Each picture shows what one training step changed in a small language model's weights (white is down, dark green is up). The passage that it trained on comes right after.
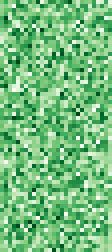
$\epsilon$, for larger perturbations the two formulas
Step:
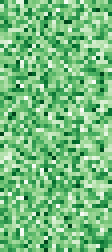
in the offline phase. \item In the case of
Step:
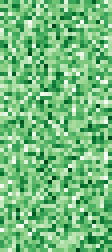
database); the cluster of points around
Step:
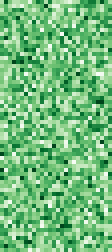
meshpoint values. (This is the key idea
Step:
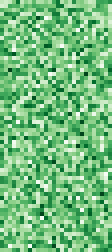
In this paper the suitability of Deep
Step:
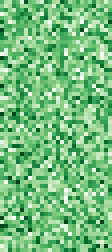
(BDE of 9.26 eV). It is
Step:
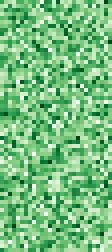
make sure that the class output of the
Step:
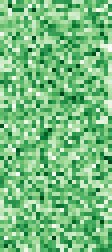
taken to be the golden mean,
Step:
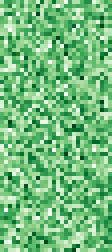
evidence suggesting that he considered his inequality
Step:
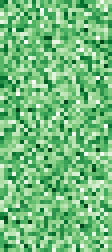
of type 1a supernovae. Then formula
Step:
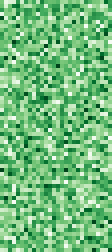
HST/COS spectrum. The X-ray
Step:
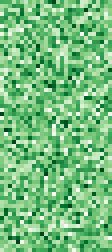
position in $1/B$ for this orbit. The
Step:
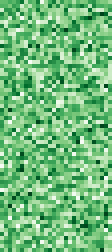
recent results regarding the characterization of warm
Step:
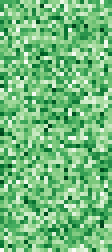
the \qv\ in the convecting region and
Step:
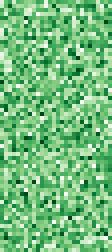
shows the results for thyroid nodules.
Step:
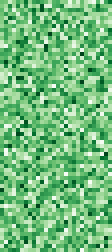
Kirchhoff'', \cite
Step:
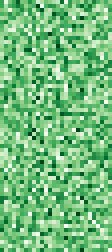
oscillators and variations thereof.\\ Instead of
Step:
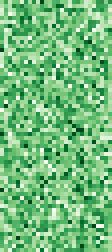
with $\Gamma$=0.5~MeV are
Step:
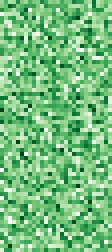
caused by long-range interactions is quite
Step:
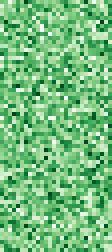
2001, an initial study by Bergman indicated
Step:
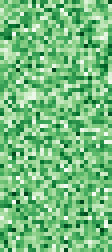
that many other analyses are possible. For example,
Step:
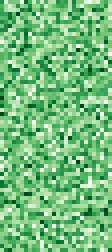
than Tevatron, if sufficient data are
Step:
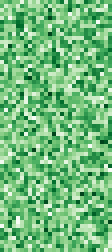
higher velocity winds is not directly related to the requirement
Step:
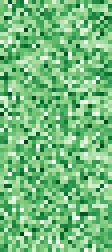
at the physical pion and kaon masses for the
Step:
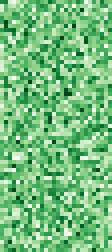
where more positive values correspond to steeper
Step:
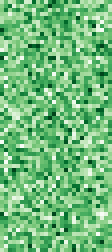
positive (negative) values in red (blue), and
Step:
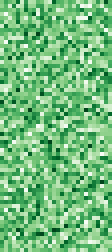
Calculations are made for the H3a and
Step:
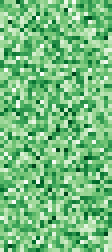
more variables in larger and larger models. Indeed,
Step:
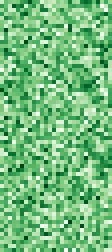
as we have described in the previous section, we have another
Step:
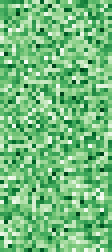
maps to identify boundary voxels shared
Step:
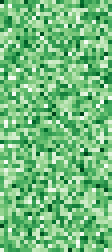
over a defined range in both $a$ and
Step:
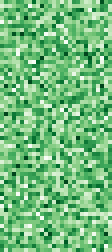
considerations. A first evaluation of our approach is based on
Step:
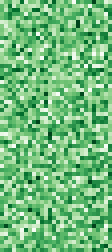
emergent themes from the interview data. The
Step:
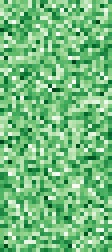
that in the presence of a strong guide field the above
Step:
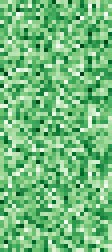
topos of sheaves (of plots) on the
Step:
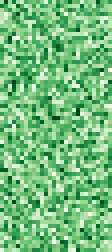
parameter constraints that are not part of the OAS. %
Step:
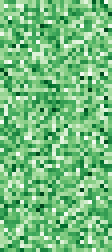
Clayton Victoria
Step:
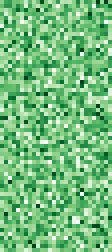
[13] S. Stathopoulos,
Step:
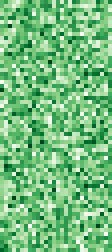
only provide $\sim 1\%$ contribution to the ground state.
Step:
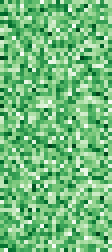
dielectric constant of these materials reduces the
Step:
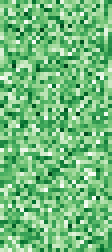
the following normalization: $\sum_\alpha
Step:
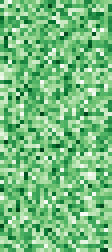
ion thrusters with an I$_{sp}$ of
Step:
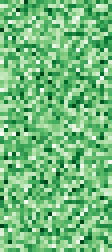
\emph{good} (and define $
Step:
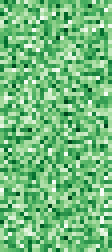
one good. Assume that buyer $\ds
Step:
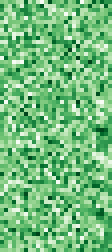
free energy between HER and (b) the first
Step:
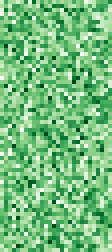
with the same sign of $\dot{\phi}$. Moreover,
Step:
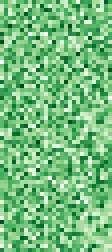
the following property of the elementary symmetric
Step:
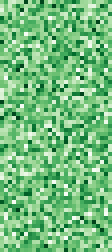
and Q. K. Xue, Nat.
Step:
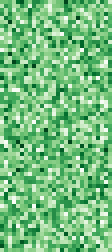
to be flexible and extendable in future
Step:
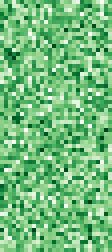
stronger. Simultaneously, the second conductance
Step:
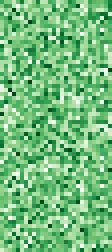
the primordial light-element
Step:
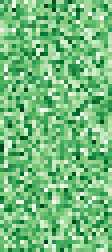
describes the discretization error of each
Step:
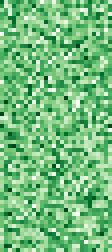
no one employee can fulfil a
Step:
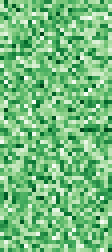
examining the path of the centroid for each
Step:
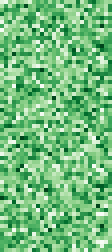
benefit of teams (see Section 4) on
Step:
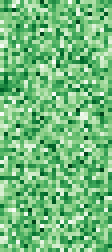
equation expresses the momentum conservation. It is obtained
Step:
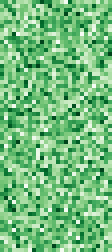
the S21 vs. frequency curve. One fitting example
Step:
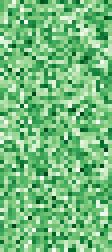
are typically within the permissible range of variation
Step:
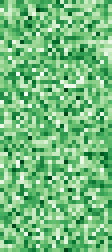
relation combined with \eqref{alpha2-negative}
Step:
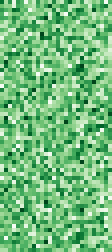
this makes relatively little difference in
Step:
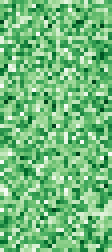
of multi-path on the wideband
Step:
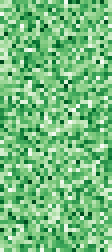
scattering, which is seen in between Bragg
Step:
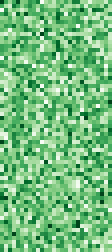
model such that it takes as input the output of the
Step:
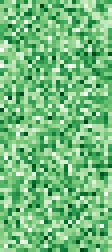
the radius $\eta R$ is subtracted.
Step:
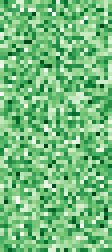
this effect, we list the number of clumps
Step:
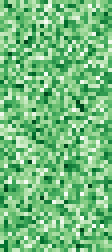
the expansion rate $H=\dot{a}/a$,
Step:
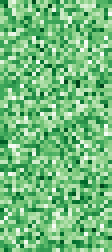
a Gaussian in the $n\sigma$ variable and a
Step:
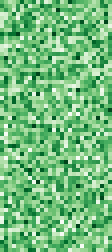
coefficients of order one, and the overall coefficient $\epsilon$
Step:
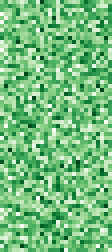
features. Since, in contrast to SIM and
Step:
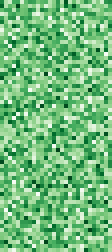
BDMPS framework and hydrodynamic backgrounds. In the
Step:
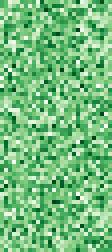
between the propagation directions of the photon before and after
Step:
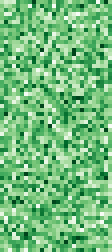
also been widely used in the field of
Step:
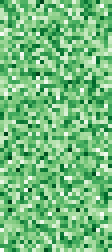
ultra-stable laser will replace
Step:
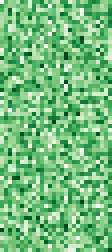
table. The table is only for velocity gradient
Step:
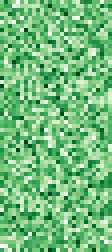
\section{Introduction} Data-driven
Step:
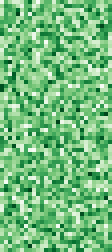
effects, without influencing them by back reaction
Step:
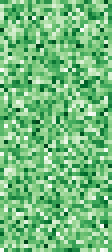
or AGN activity. Several have small positive
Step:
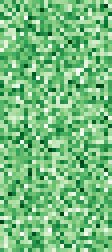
greater than $\sim$20 days display increasing
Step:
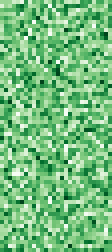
modes with simple transverse structure that are more amenable to
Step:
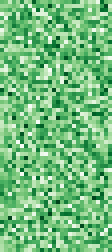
orientation. This work was supported by the by the
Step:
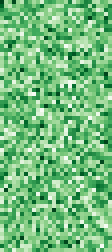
network (DBN) using differential entropy
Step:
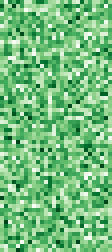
analysis procedure/results for one such $\Cq$
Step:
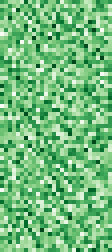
\right ] % \times \left[
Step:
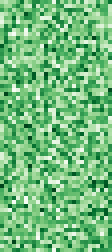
developers themselves. Therefore,
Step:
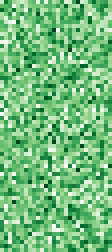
mass indicates the presence of an embedded intermediate-mass
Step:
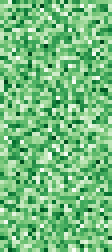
run. This update enhances the charge seperation
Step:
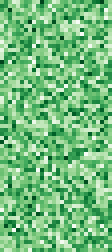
for exchanging information across quantum computers. In
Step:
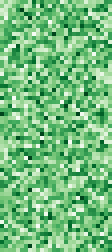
is the similarity between nodes \(i\) and
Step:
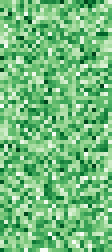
is a limiting value ($\beta \simeq 3$) of
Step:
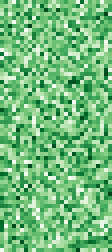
the standard-model degrees of freedom [2]. The
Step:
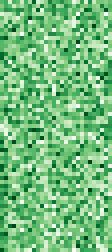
spin-(2) and spin-(-2) fields
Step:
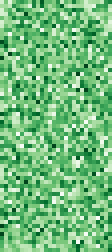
and then evaluate the $\| d\phi
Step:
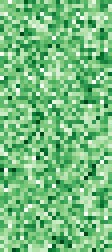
independent optical modes (also, shown in Fig.
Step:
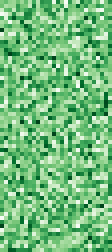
are simultaneously activated the probability of higher value
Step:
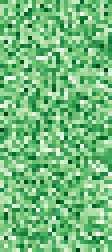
the density with the one-loop part subtracted
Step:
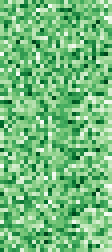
band and the gapped tunneling spectrum on
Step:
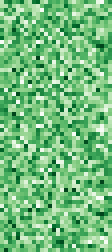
(Fig.~\ref{Fig4}c) gives better
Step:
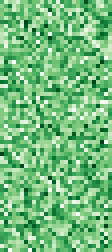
is a relativity effect that electric field in motion will
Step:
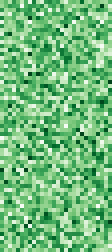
(d) (left) Field sweep
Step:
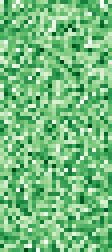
In Section~\ref{optical} we introduce our
